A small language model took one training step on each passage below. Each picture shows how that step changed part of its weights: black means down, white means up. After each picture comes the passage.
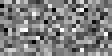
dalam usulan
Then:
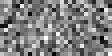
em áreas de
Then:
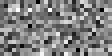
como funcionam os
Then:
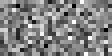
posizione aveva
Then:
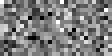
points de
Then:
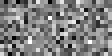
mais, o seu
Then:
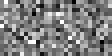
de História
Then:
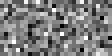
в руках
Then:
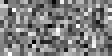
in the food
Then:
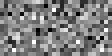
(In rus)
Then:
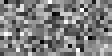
aux mutations
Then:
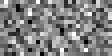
universitaria y al
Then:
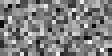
contenidos de
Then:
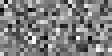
studies and
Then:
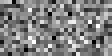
a vacina
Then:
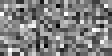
entrega confiável
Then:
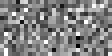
la biblioteca
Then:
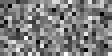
cu asamblarea
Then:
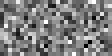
dignidade da
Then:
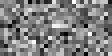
друг друга.
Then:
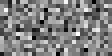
asir olib
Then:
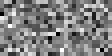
puedan ser
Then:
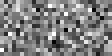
tras alguna
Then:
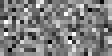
Наций от 30
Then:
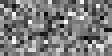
в умовах
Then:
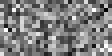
mismo Dios,
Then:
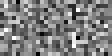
limitadas a um
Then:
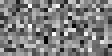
من جهة
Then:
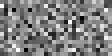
aniquilar o
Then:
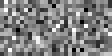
the ethical
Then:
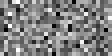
que levaram às
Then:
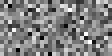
se alcanza
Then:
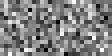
indicado como a
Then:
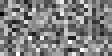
werden. Ziele
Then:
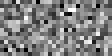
at Moscow
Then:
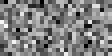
политика –
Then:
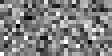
cit. tus
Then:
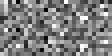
bilan kelajak
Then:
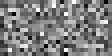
не боится
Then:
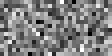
turadigan reterminologik
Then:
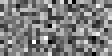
va boshqalar)
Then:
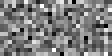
dastur bo'yicha
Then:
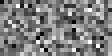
constructing a model
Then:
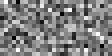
milliy ta'lim
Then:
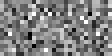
predominante es
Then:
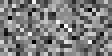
Vectors //
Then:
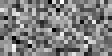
educational process in the
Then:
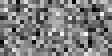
sus principales recursos en
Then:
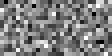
y gruesamente
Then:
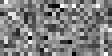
próstata. Em
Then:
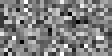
стадией такой
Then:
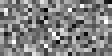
aos pais mais
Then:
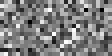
dos universitários para
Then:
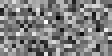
puede mejorar
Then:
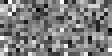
ikki joyning
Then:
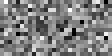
um aumento na
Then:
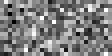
19 aprelda
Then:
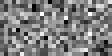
o que torna seu
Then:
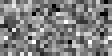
Bu narsa barcha
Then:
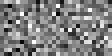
sesuai dengan
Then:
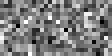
kesehatan dan
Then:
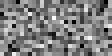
que pueda
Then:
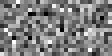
Uma consulta
